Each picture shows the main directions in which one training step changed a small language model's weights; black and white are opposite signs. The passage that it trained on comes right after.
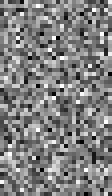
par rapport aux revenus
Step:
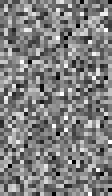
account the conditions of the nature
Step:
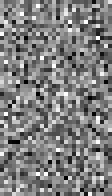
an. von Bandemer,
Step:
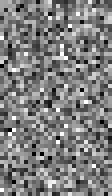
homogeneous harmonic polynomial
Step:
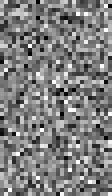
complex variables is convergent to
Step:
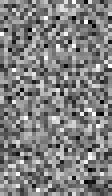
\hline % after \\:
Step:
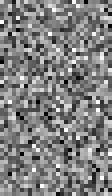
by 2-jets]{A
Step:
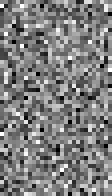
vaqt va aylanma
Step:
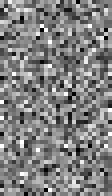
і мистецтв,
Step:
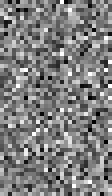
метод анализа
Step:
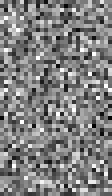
sufficient to conclude.
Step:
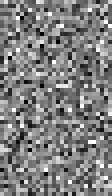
sequence \eqref{reseq}.
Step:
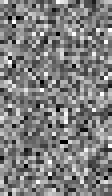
com a forma portuguesa de
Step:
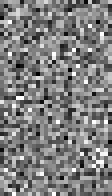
«северной» МКС
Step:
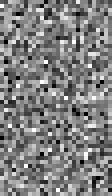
detour. Thus, the
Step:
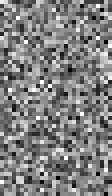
la crioconservación
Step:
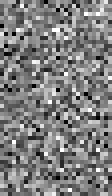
of $\Fcal(\ubm,
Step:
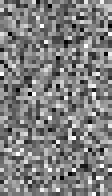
\begin{smallmatrix} * &
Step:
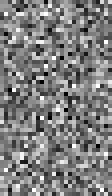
da bibliografia
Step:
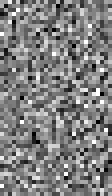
в обеспечении
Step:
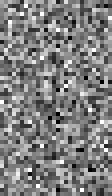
:= \left\lVert
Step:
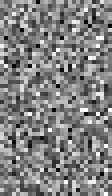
\begin{cases} 1, &
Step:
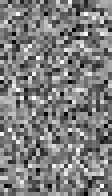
più piccole
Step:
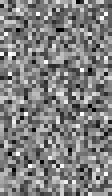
oscillations, the
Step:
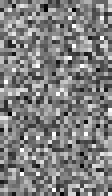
is uniquely determined and the
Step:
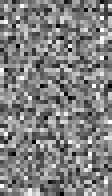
small error term when
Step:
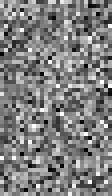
introduced by LoRA is
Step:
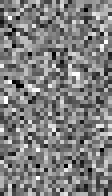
cultural issues and the
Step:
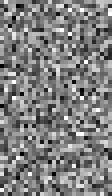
will follow that there are at most two
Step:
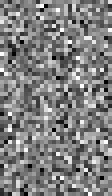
pelacakan status
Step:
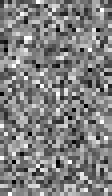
structure $\mathcal{E}$ on a
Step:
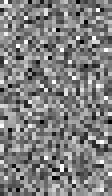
in $G$ to its own
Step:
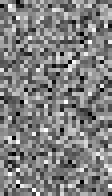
mas Rússia e
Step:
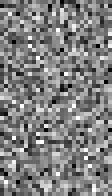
Sabrina Lo
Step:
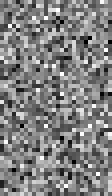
regions are unwilling to
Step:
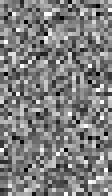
-i_0\}$ we deduce
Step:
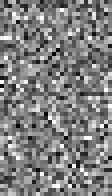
Denote these restrictions by
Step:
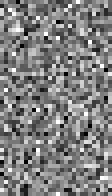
bormoqda. Shu
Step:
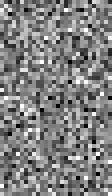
адсорбента и
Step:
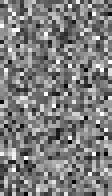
vinhedos, hortas
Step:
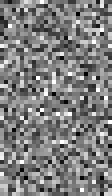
also give an implementation of
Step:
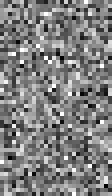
solo responde a una
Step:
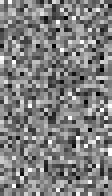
not positive constant admits two
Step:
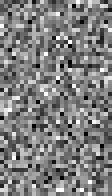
them which are equal.
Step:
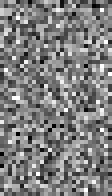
Despite these significant
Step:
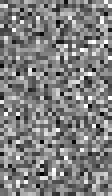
This enables us to estimate the
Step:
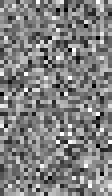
onto $\m_R$
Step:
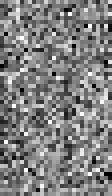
«Книжный бум»
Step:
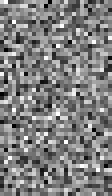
seen that our proposed QP
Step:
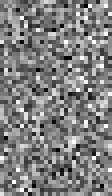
characters with modulus
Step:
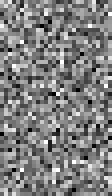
listado de áreas
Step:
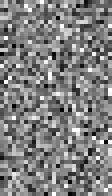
cascade model we extended
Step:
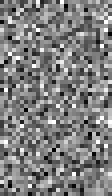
the rationality question of
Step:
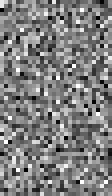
poset properties have been
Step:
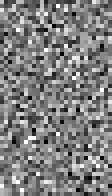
to the definition of "soft
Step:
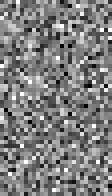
this variational problem are solutions to
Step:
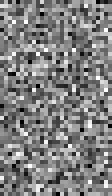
24). Dentro do
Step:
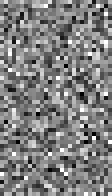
qatorda transport, bozor
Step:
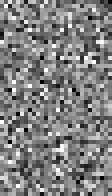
$ \int $ à la place
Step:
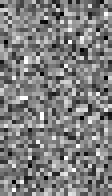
bo'lib, ayrim
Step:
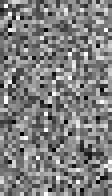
Janine Straka.
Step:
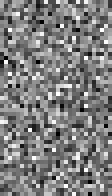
para sanar y transformar.
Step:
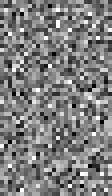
as we invite the reader
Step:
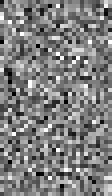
werden könnte.
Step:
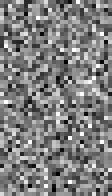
Bu tahlil orqali
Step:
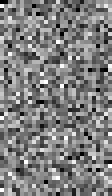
it does not contain elements of the
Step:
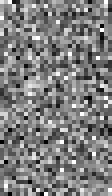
$X$ is not locally
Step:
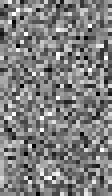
варақлар ⁷
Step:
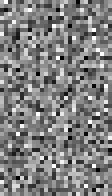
\begin{enumerate} \item
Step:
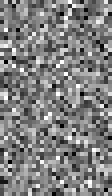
sensitivity analysis.
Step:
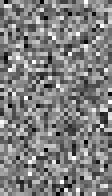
da Criança é
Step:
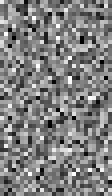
asosida ishlaydi.
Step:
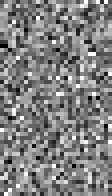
variable transformation.* If
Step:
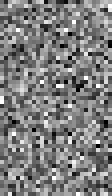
product of weights $\mu$
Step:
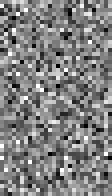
y la valoración recibida
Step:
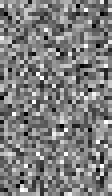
analyzes the structure,
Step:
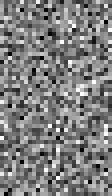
modeling activities. As
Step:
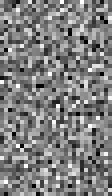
nicht geht. Also
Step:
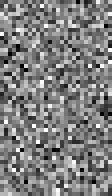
lattice polygon
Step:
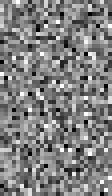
a unidade funcional
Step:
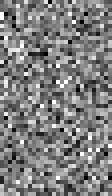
for all $K\in{\cal
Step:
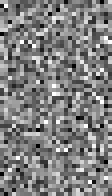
Enquanto o varejo
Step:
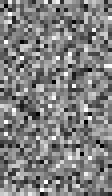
одной из приоритетных
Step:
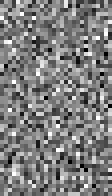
groupoid. Moreover this
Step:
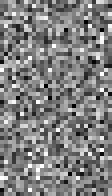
$5$. It is observed by
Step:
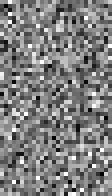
2. В последние
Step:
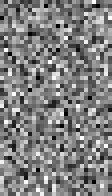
c_j g, \qquad
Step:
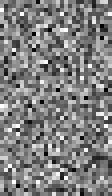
de agentes o para
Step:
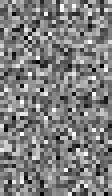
remind the reader that
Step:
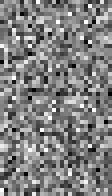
that the other triangular-block
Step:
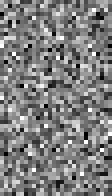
to'rtinchi sanoat
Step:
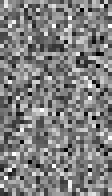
particular, \begin{equation}
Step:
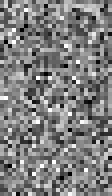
is the so-called gain
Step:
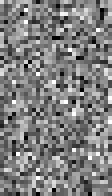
structure with product $\otimes$ and
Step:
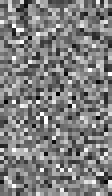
merosi haqidagi
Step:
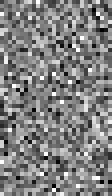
all meet at $p$ and
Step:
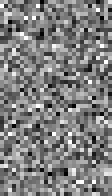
of, or an induced subgraph
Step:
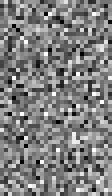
continuada. Para isso,
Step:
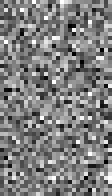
problemy razvitiya
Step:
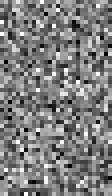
intersects every non-null
